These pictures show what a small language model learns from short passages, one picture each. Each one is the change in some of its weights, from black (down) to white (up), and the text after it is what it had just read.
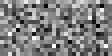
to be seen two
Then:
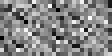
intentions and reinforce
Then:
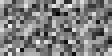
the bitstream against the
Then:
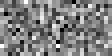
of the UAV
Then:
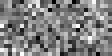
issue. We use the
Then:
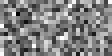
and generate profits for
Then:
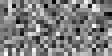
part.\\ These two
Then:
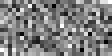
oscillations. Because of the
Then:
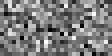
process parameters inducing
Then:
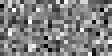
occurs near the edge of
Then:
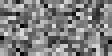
group consisted of the
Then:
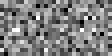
ρ tends to
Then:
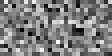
works after their experiment.
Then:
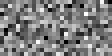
needs to determine which fraction
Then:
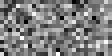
Rinehart and
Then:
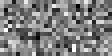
the pinning length
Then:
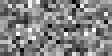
study sought to
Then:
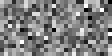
the seismic
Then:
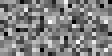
party service providers
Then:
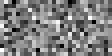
and consequently, our
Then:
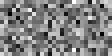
comparable to the observed
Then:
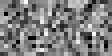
of aluminum are
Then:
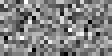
yomon va
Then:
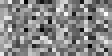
avoid excessive
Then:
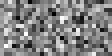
your purchase
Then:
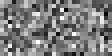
the mean value will be
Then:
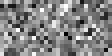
if they receive such a
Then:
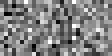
of $m \approx
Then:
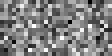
degraded sites suggests a
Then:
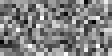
Education of China and
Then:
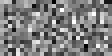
the model accuracy increases in
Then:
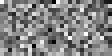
encoding the initial conditions
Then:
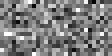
is chosen such that only
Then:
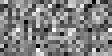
technologies are often collected through
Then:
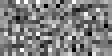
to Chinese
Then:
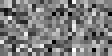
Results of the fit are
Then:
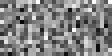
to maintain robustness against
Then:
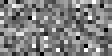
to be discarded
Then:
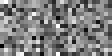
exposure, sensitivity and
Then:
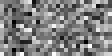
apriori that
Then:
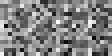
support or reject a
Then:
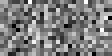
purpose that can convert
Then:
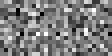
2 illustrates how a change
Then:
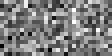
but overlap, is
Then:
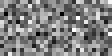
form of the variation of
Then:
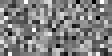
of turkeys,
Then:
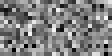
1 - in situ
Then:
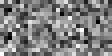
weight (loss
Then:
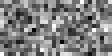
in which members of
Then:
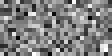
20cm, pens
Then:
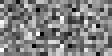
radii. An important
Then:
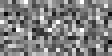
of them from the target
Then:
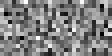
of the electrodes was
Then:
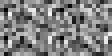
I I I S S
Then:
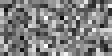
as the number of
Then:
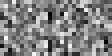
(cf., more than
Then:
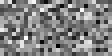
AI music researchers, it
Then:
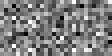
wire delay scales
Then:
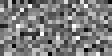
nematic state}
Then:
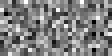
of the local force moment
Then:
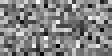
to be critical he can
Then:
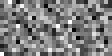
terms of globalization and
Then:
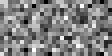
The external or environmental factors
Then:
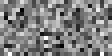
with text should be included
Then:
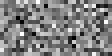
to smoke but
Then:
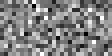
fermions as a linear combination
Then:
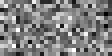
Will you have access
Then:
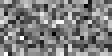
in each scenario. That
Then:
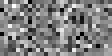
Challenges in
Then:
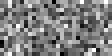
equation of motion for the
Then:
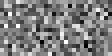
component reconnection.
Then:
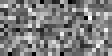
KK model for
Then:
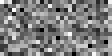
training set and 139
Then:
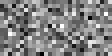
focus on accident
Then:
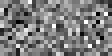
that damage is identified
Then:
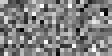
recent paper [33].
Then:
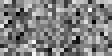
data, with a
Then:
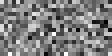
taking the path, the
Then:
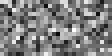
flow analysis along with the
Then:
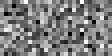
of radius in the plane
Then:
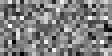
$ then equating it
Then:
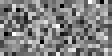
2020 research and innovation
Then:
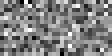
performance within automotive
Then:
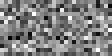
six categories of participants,
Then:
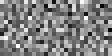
it then becomes possible to
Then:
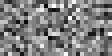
uses the letters
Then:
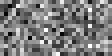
composer and
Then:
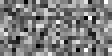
analysed on its
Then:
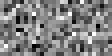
semen** Out
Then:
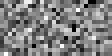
is needed where prevalence
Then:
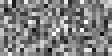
length of the glass
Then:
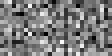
function. The bound constraint
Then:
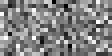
we can find a
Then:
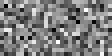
code structure, tend to
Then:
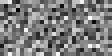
parallel and normal to the
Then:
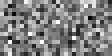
a sum of $i
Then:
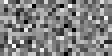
Ineffective marketing
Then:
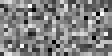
formation of abnormal
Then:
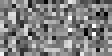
and South Yarra
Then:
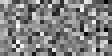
performance indicators demonstrating the
